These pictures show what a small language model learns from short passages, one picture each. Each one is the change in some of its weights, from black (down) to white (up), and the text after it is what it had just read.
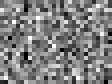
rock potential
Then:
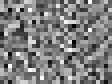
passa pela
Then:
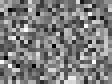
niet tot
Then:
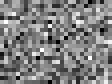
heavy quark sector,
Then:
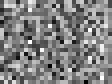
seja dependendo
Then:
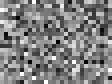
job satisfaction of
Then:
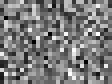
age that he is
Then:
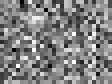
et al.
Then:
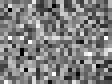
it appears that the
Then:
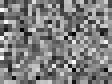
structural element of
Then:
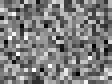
matrices were obtained from
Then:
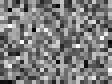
have taken the model
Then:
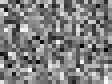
and values.
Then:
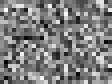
crashing of
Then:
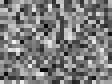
weight, and
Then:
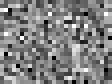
grazers of
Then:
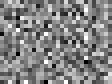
capable processes,
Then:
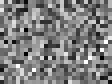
rather large but still
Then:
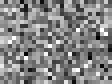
The numerical simulation results
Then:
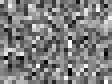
the multifractal
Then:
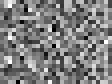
a Laplace
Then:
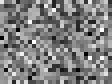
of Active
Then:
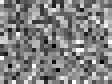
of representation for gene
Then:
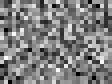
mass range used in
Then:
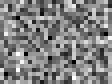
security agencies and
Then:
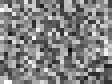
relation with the finding
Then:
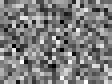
data obtained then can
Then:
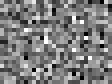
plant microbial
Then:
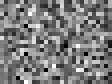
which they derived from
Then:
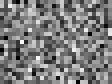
wealth is
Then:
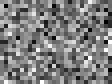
because of the
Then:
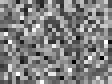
in Comparative
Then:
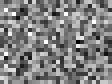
combination of the
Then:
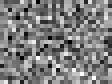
score among respondents was
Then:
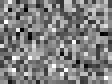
nas bases de
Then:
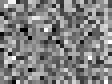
oder eine
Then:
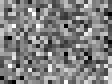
that allowed for a
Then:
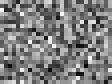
and will give some
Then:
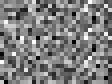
means that the
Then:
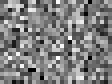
tem na cidade
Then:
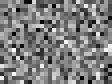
any age can study
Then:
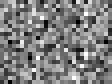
solely in
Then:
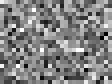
for installing
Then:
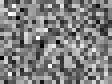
feature in the
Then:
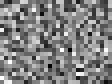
weight of the lowest
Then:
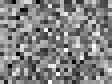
algorithm proposed exhibits
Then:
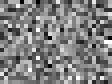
berish orqali
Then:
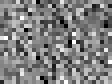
numerous projects
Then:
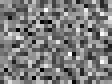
their professional application.
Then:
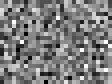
more broadly is
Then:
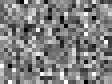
by Sarnat
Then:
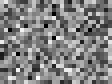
all members of
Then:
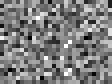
saving water resources
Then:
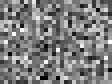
asosida suvoq
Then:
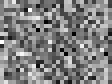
elongated along
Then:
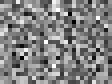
= \alpha
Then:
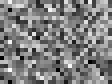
equipment, during
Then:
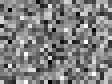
experimentally observed value
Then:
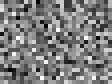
becomes asymptotic with
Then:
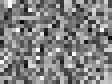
a documentação
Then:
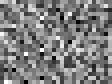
such as the UK
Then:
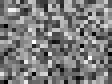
For example, we
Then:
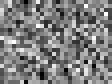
by a change of
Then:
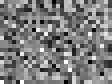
education, critical and
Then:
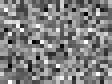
Figure S5,
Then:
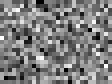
We begin by
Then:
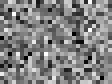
essentiel pour
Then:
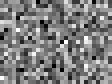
vida social; por
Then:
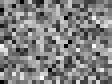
(the result for
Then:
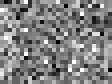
range $\alpha
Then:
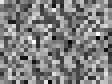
of differences that already
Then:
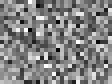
per week
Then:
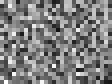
the performance of the
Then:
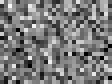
the contrast-based
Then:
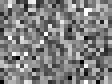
no nos vamos
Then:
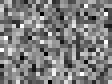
by, among
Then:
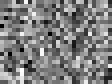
partons within a
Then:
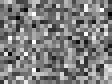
has a wide
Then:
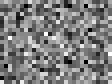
is, however,
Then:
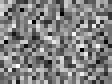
more easily. We
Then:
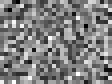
should also allow for
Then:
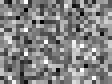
rate $\dot
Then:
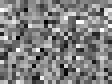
low temperatures with respect
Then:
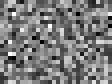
para o trabalho.
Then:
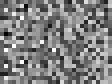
Medical University
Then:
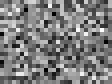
double units =
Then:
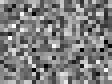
are actually learning
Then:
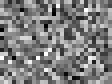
fields across the black
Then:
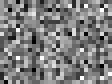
was not so for
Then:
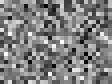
thus minimising the
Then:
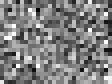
that were maintained
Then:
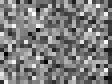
that the minimum
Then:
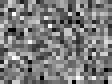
para o desenvolvimento
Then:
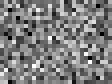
variety. This
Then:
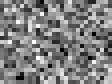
In addition, we
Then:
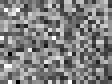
Our analysis indicated that
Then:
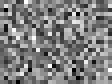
viscous force
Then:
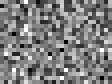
control* dengan
